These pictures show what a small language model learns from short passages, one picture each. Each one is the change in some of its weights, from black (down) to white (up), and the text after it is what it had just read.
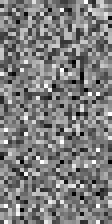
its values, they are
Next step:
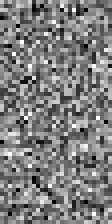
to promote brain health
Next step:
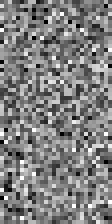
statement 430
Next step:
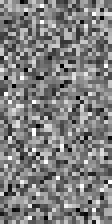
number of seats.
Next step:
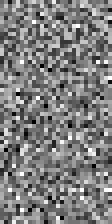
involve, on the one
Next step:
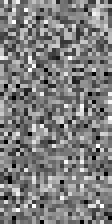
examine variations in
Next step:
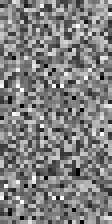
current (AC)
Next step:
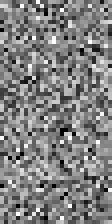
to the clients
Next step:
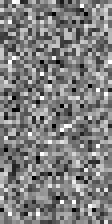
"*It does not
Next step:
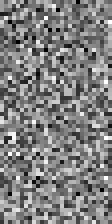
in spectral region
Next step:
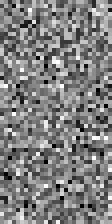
to irrigation
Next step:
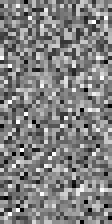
deep crisis in
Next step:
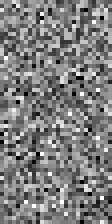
uncertainties as described
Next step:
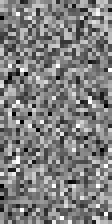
design was developed. Analysis
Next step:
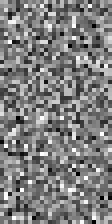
hallmark of
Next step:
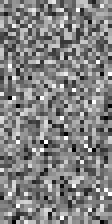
that capital level had negative
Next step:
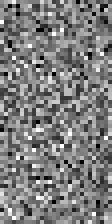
\cdot \partial
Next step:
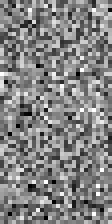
to interactively
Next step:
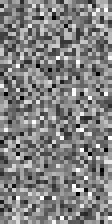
project (meeting
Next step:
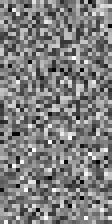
the form of a
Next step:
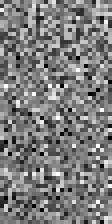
partir de
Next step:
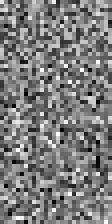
waste management practices help contribute
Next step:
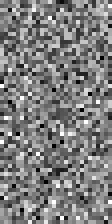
this study, some of
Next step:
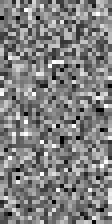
was observed starting from
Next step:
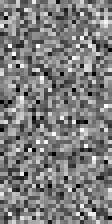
collected from 50 healthy
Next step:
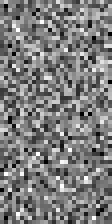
the concentration of the
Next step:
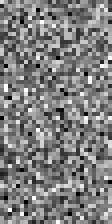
law darham
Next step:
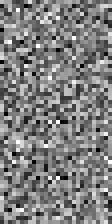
Jun Jul
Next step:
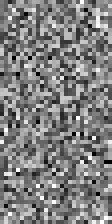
isolate was selected for
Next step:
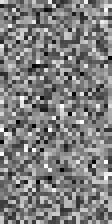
a final 70%
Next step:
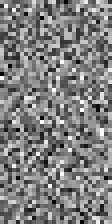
their views after the
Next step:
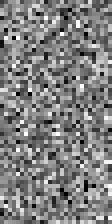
he remained a
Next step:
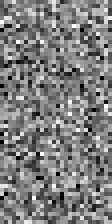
as described previously
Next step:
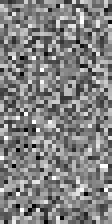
forests, as
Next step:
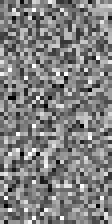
our studies, an
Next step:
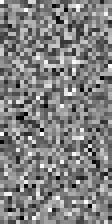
The way countries organize
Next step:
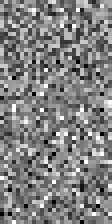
that combined interpretation
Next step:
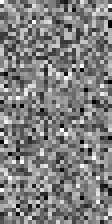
Tissue R
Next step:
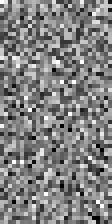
research aimed to
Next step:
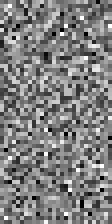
be head injury
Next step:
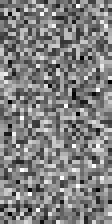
thickness and not the
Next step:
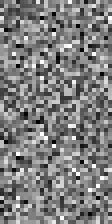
ratio (invalid
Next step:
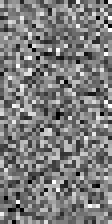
ARDL in
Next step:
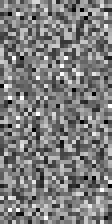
detection in online social networks
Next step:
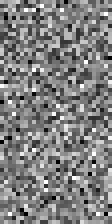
Table 2. In comparison
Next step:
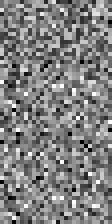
positive. However, some
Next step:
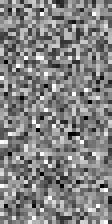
no proteinuria
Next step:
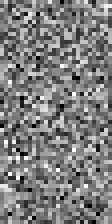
a fair and
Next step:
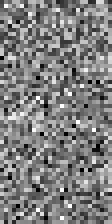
of the three groups
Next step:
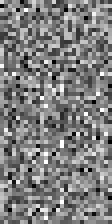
Convention for the
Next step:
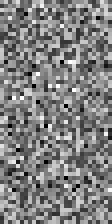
authorization from the private
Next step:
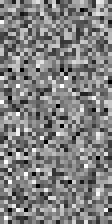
mother voice
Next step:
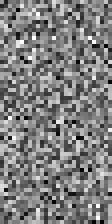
N}$ is the matrix
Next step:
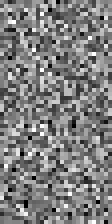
return loss, input
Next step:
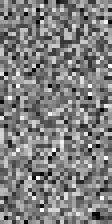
fast enough that their
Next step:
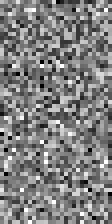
were of the view that
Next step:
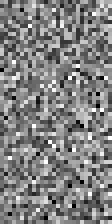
is similar to an
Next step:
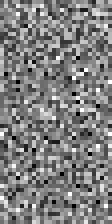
vertebral level
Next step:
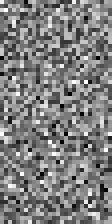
As the largest
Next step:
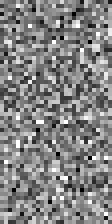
on the collective knowledge
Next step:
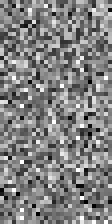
to correlate these findings
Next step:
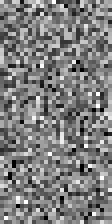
communication is based on the
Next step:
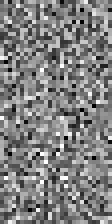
for information security management systems
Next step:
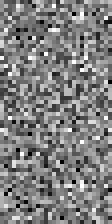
Things, and
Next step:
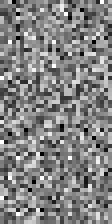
as poverty,
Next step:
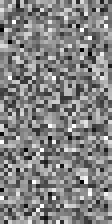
with anterior
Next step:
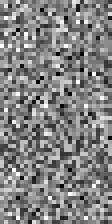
the needs of infants
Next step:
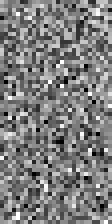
design optimized at the
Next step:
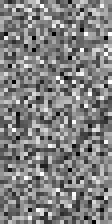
boosting effect on
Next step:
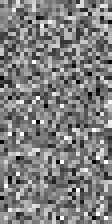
activity for inherent
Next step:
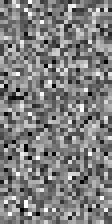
Fault After the
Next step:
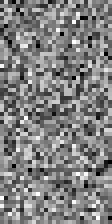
professional record, it includes
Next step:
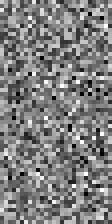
monitored to determine whether
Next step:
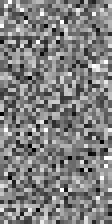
and the limit for the
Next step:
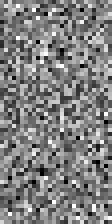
only obtains a sense
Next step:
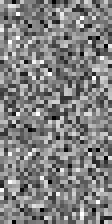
1). Results and
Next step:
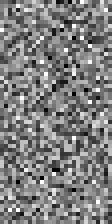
result in no lasting
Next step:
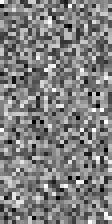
SMS model is aware
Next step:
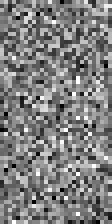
a meaningful place in
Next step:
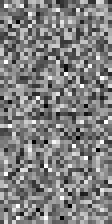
of the women were
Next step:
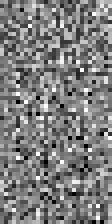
is the maximum statistical
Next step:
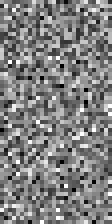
their unique learning and emotional
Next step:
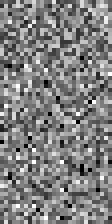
on the provision of
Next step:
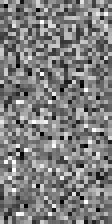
concentration of oxalic
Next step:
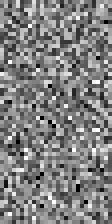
has changed and
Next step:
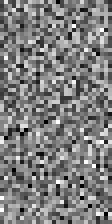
discussed. Using early
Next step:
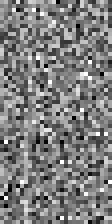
recovery results. The purpose
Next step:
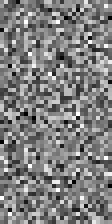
this work presented a
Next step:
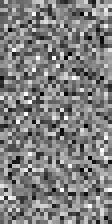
an assessment in the
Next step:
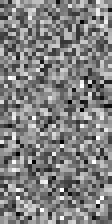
contact force measured by
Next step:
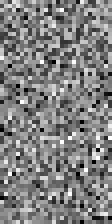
reaction task appearance of
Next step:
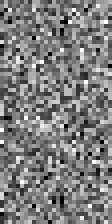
distribution are different.
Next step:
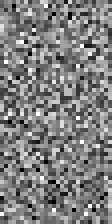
offered to the
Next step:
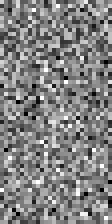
have been presented as negative
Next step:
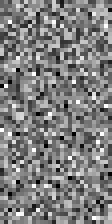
in line with objective of
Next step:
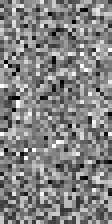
prime symmetric
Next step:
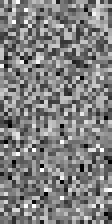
examine the relationship between
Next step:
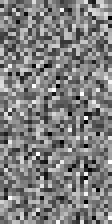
itself. When the
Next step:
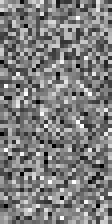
phases should be identified
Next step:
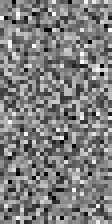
individual studies 20 For all
